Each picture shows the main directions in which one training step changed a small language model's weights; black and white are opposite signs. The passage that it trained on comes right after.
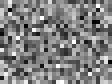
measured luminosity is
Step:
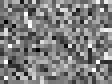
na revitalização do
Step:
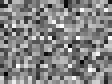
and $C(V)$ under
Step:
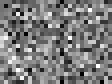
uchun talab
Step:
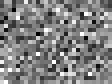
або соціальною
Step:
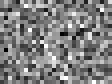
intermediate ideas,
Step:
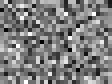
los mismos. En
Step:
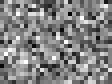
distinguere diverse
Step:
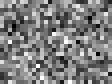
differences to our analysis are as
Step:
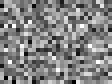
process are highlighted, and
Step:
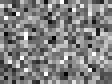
parallel transport, on
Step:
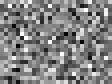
the density for different magnetic field
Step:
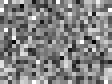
diagnósticos e
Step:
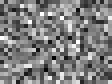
of collected pulses
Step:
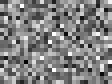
het functioneren van
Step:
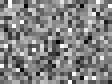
BSS market in
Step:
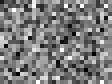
the presence of permanent
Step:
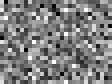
d-wave SC and
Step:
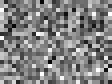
panel, and the
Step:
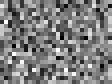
than just commodities
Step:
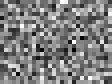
com esteroides na
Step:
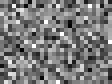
celah sistem dan
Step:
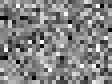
yoshgacha. -
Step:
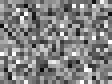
base flow at a
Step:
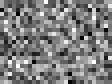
entendido como la
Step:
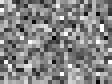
choć były
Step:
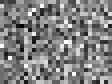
Instagram X X X
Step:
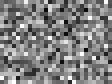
wall is approximated with a
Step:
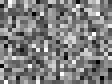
The number of black pegs
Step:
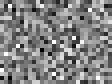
and presents a controlling
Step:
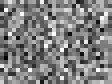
is a sum of negative
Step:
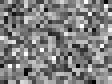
statistic of 5000 events
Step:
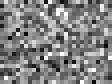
sample to the next
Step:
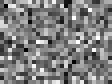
з І. І.
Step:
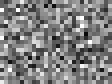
elastic regime, done
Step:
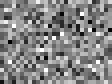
son maximum, soit
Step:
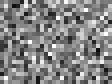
Tau A, was detected.
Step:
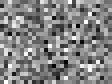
are subsequently made
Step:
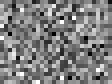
due to turbulent and
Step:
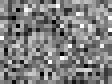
the inner Galactic
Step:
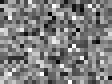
tie. Gelman et
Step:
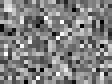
It is clear that the
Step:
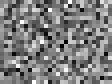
the shearing rate from
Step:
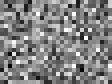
Pada tahap ini,
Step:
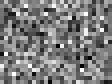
la investigación)
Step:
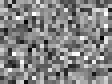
Un criminólogo
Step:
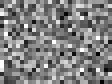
from magnetization estimates
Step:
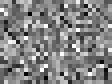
although the possibility
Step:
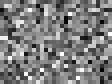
Werken. Nun
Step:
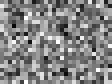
view of the quite large
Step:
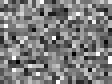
va ularning ta'lim
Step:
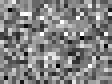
the receive slots
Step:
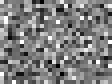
values that are a slightly
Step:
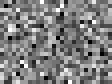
Gary Armstrong,
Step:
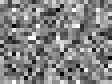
який ведеться
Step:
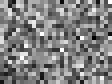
enlarging each layer
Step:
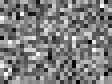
сложились 2
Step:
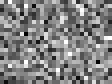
kapsamlı ve
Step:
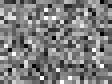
размещенных на
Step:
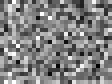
like to thank
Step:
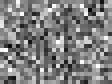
(EaD) pode ser
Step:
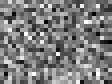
Basic and Applied
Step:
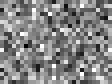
keV for the line
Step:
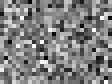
random media is an
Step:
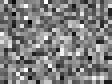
tot}$ in bits
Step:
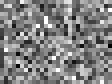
dedicated online system for
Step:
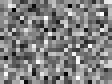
Eviter les ruptures
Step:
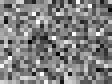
muhitini yaratish
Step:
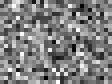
Laura Lucia
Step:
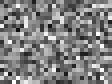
boys' shirts.
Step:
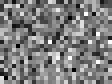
экологик тоза
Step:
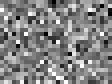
5. Большой
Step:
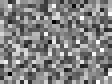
flexibility reduction
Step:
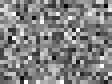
este acuerdo, los
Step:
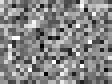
PTPW, PT
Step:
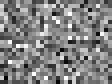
resulting bundling
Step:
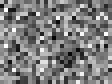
the tensile strained
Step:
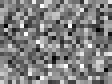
permitem revelar a
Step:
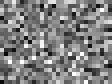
particularly our dynamic
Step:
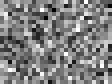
precise description of
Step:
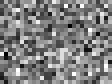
the velocity exchange is
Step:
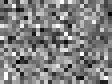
de los mexicanos,
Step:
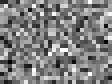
dan guru, dan
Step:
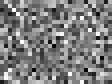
los niños de que
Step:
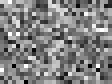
para obtener los costos
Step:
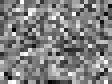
buscamos apresentar
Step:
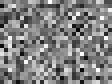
shell, $q=
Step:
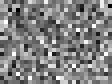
earlier experiment and computational
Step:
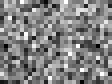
attack is exerted on
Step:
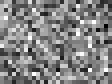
sociales y diferenciados
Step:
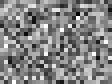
de peso constante
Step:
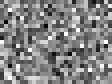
more general connection, and
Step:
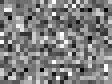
say that it must
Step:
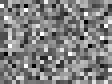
de ejemplo de
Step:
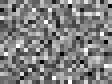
b. wanneer het
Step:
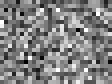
$r_c$ stands
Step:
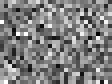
in 10 years and
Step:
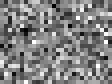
LIMB IN
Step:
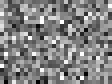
recall of the boundary
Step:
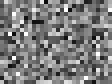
a limitation of traditional
